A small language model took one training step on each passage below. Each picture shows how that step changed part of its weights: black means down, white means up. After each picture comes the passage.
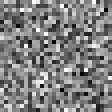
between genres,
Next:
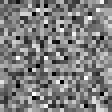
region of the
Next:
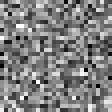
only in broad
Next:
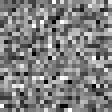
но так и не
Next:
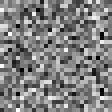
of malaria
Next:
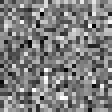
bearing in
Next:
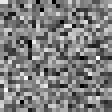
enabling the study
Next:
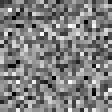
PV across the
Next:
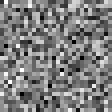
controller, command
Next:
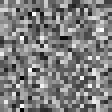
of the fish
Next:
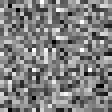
different fields of
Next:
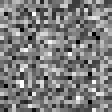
of plantain
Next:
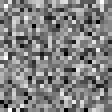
onde previamente
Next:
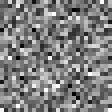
and which did not
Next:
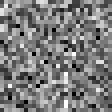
a single
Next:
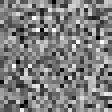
die Kinder in
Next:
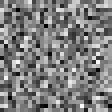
maintaining a more
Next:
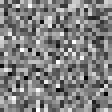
ҳам болаларда
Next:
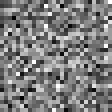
BPS in
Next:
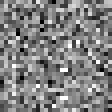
will decrease their
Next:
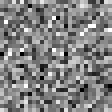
va tabib,
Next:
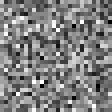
made not at the
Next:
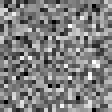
planning as an
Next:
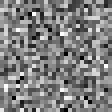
of the Social
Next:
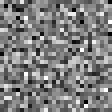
ver coisas
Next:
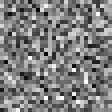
elaborar o
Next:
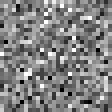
the Needle
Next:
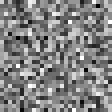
modelling and
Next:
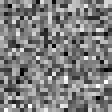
образованные от
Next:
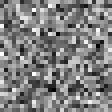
vegetais, ou
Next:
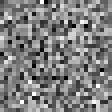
because of the
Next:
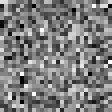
different moisture
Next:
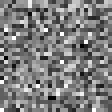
value given
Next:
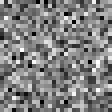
period from
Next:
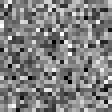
GARCH model
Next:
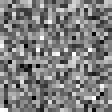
utilização de
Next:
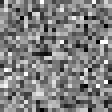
the system only needed
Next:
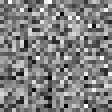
Shu bilan
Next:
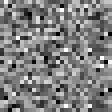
realiza uma
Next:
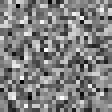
maneras de
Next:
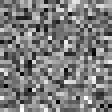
nothing for
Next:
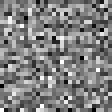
Figure 1.
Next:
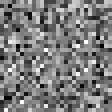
supporting the
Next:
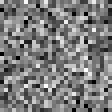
better the colour
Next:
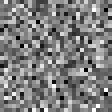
with the banks
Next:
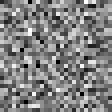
xos fan
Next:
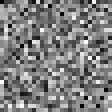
the crust and
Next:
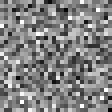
The Magnetic
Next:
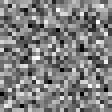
e outros ou
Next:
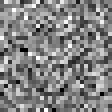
a Michel
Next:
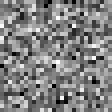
nos DEI
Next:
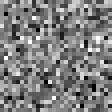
ve değerler
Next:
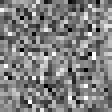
to collect
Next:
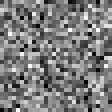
to determine the
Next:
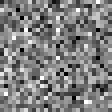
with inherent
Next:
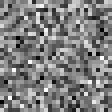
The study included an
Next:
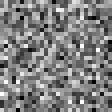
up on a mean
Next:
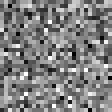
country they are
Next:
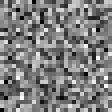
which had a
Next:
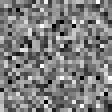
continued using
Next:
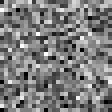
only a fashion
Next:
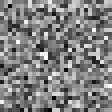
O gráfico
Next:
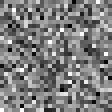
in SNPs
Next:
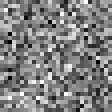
India. He
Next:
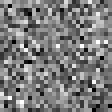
de espera...
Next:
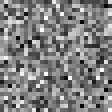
the ship,
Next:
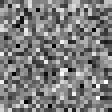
5 minutes.
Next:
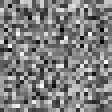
prevenção da
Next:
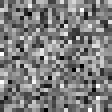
more similar to the
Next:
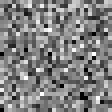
la primera
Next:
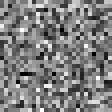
The influence of
